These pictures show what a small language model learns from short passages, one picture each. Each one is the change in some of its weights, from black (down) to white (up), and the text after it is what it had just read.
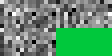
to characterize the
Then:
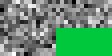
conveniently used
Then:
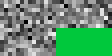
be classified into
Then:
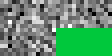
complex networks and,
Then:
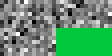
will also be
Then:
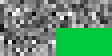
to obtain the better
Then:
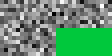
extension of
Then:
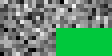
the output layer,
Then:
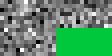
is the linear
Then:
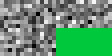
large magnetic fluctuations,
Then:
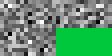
that are not
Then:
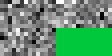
was crucial
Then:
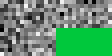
the active mass range
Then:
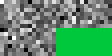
on the median
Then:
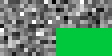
isolating the
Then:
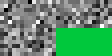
apart from
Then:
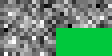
density distributions used in
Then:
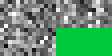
flow is significantly
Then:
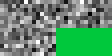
is readily
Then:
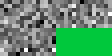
of the first class
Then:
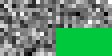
always found as
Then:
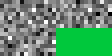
converges in just
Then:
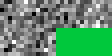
is bounded below
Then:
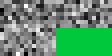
the geometry. Thus
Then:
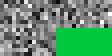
were found to have
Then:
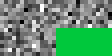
our implementation,
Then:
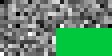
constant (see
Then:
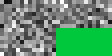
in the simulations of
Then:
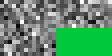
In the latter
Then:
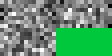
atomic density distribution
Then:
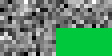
is the block length
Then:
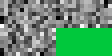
each sample that it
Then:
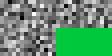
provide some examples
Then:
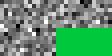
has to expect the
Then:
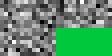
ACSF is
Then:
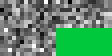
$ system, it
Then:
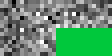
data generation} To
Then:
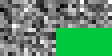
M15 is further
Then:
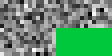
the integrated
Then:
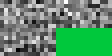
used as the reference
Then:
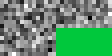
the zero dynamics at
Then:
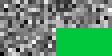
be analyzed in
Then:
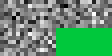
microscope before
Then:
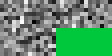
an updated
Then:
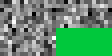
we initially
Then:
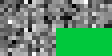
The long running
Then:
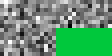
object in a
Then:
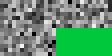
a simplified
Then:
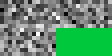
Thus, the number
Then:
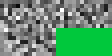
spin and depends on
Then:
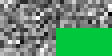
regulated by
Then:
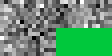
show the sum of
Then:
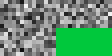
the remaining
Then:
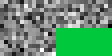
the standard model
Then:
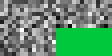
sense that
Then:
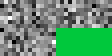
to chaos
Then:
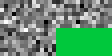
the fragmentation
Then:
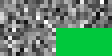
$a \in
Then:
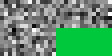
\hline \hline
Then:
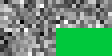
show the spin correlation
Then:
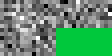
embedded particles is
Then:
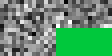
the typical use of
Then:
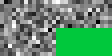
in the 'low
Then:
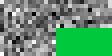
to the peak intensity
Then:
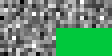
hours, and
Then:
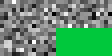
improves spatial
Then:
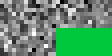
as well as
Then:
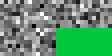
the systematic ordering
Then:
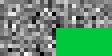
spatial modulation
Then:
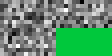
a single cell and
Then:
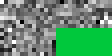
considers the sum
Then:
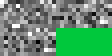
their planar
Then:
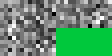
retaining some
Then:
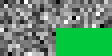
were taken from
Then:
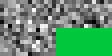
mean value of
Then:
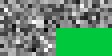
the expectation value
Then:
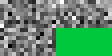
method comparison studies.
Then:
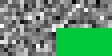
the instruments
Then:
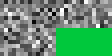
additional type of the
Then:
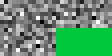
defined by the
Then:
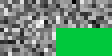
of electrons. In
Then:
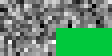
slaved to
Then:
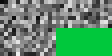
a query
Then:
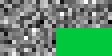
of the same mass
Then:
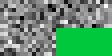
case, $\vert
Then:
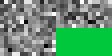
In this section,
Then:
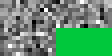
commonly taken to
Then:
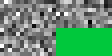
increase in quantum correlation
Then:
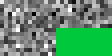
to the diffusion constant
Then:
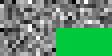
on rough
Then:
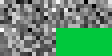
on measuring
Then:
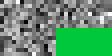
route to coupling
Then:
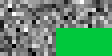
transition temperature is difficult
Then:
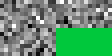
of heavy
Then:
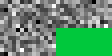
arguably the
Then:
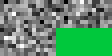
is no longer
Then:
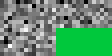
Fermi surface. One
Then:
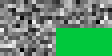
expounds some
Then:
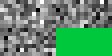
$r$ is
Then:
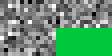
proposal code
